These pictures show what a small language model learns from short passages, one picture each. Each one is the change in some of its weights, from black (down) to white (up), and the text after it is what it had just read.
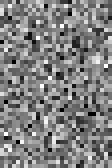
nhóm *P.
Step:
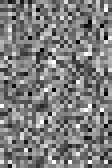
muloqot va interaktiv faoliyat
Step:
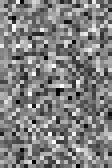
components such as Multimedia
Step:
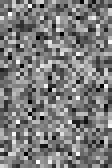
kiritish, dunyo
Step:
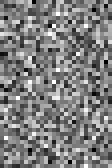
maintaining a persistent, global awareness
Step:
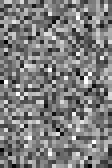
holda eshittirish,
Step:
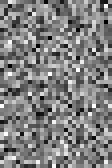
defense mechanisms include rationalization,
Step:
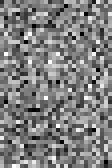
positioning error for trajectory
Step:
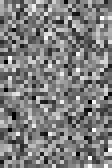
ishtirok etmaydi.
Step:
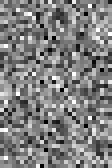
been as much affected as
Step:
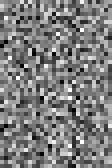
da administração pública seja
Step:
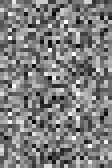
temperaturas de 250 a
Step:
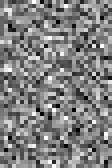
- ÜLEMINEK
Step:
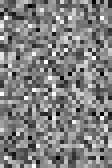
The letters (F or B)
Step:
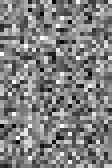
Согласно исследованиям
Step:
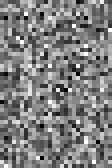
оптимального бытия
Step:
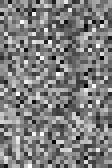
2. Kriteria
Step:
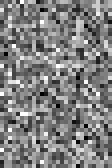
IMPACTS OF LAND
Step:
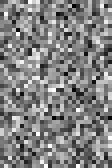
to development periods of child
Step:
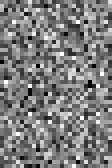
порушенням, але
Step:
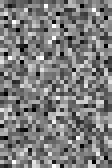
variable. According to the findings of the
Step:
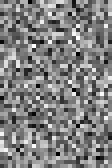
understanding, not only in the short run
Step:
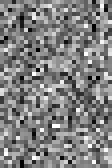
the literature- objective performance measures and
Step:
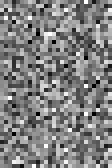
ma'naviyat –
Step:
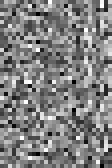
tenglikni, odamlar
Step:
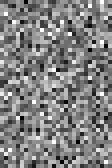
in the population. Grade one
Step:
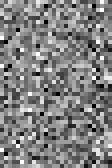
data of these complexes is presented in
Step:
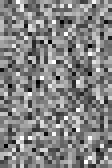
= t + 1$ end Step
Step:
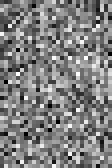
important lotic system that receives
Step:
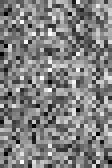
article on the service model of public
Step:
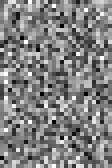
are not recognised as professionals.
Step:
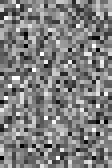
is a widely used experimental model.
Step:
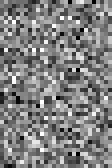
J. POLAK, J.
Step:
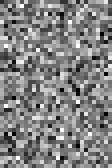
¹ tsom ² tse
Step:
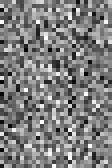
qui fait ressortir un
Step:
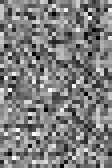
Pagbuo ng
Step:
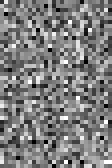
utama, di mana
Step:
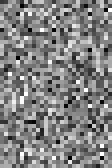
of Abdulazizkhan
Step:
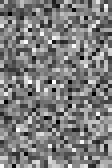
feel competent on a subject, he
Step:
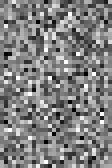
денежные средства,
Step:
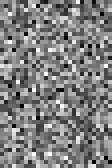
gerapporteerde analyses 133
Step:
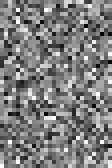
so'zini ham sinonim
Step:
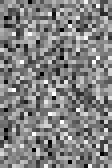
rotating Reynolds number
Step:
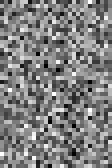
делает сам процесс
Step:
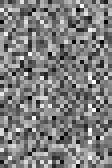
Cognition Late in Life
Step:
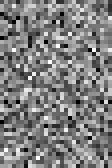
motivating. This approach helps reduce
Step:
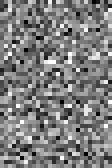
bo'ladi. Axloqiy
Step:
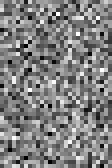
de menor expressão. Assim
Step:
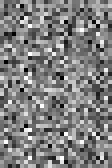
LO, and D D.
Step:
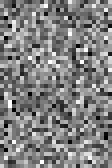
stages of *A.
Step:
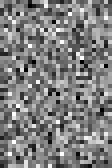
стран. Таблица
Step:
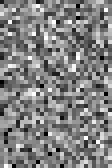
професійної рефлексії
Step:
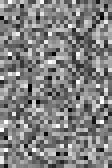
river in the central part of the
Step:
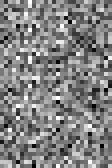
of a coalition government
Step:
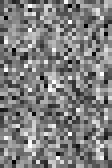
sharing his views. Although we
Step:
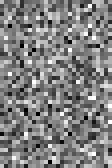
for circumcision On
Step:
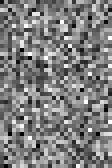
pembelian. Namun
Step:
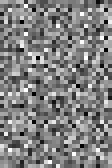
Academic Editor: Adel
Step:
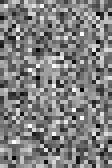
detection system integrates different types of sensor
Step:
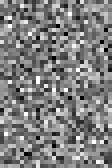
birbaşa həmin
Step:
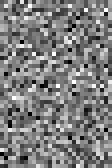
varium (Olivier,
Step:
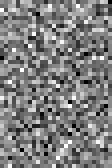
питание играет
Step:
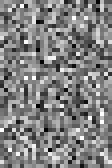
were simulated levels of internal light generated
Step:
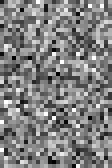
do protocolo de higiene
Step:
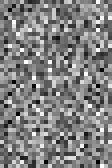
written consent of the author.
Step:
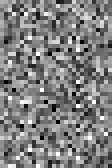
того, существуют
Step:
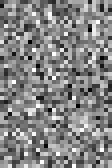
at this deliberate slander
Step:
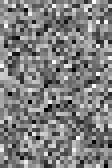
Zigmund tipidagi
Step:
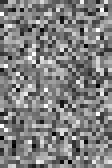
fronteiras do domínio
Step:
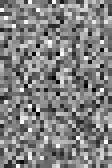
Dawa administrative council
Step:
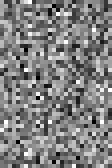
were the most species-rich
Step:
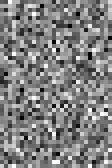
pengelolaan dokumen
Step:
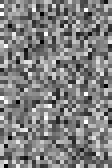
renegou duramente o seu
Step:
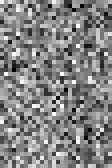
r_2 . The reaction path is
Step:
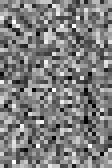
yoki ovoz chiqarib
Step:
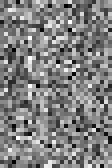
Concurrent 5R+3W
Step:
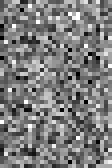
Users accustomed to Web
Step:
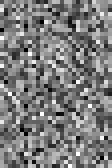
Variables Similarity in R&D
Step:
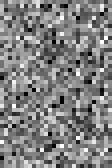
harga adalah sebesar
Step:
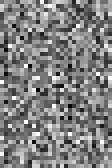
the study of specialized disciplines,
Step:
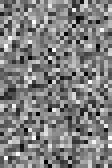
Body: black, brown
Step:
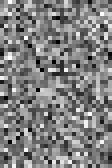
contra peso, permitindo
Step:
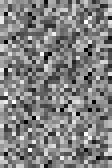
ichki narxining
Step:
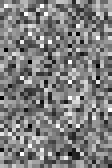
which can be applied in pedagogical
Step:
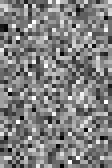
здоров'я людини
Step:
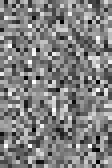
TB has shifted from
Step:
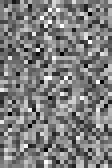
Cevdet Paşa
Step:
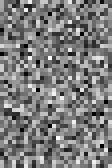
efetiva admissão,
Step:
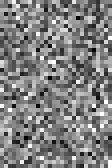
trial results for both outcomes are
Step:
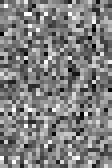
K, which also suggested limited
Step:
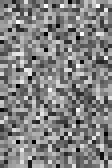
point The melting point of the
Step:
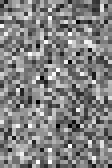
in which the caloric content of the
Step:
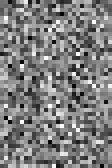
прав людини у
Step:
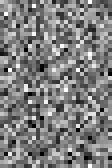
је Ото фон
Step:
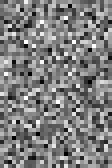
relation to physical bases in according with
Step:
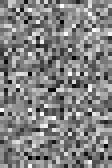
geen inzicht worden
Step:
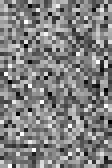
concept of a post-public
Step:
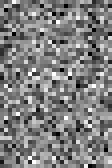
Für die Bewertung der
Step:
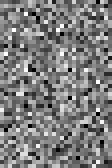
provide candidates with information about job
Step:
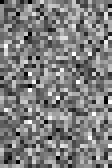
Bardak Çay-
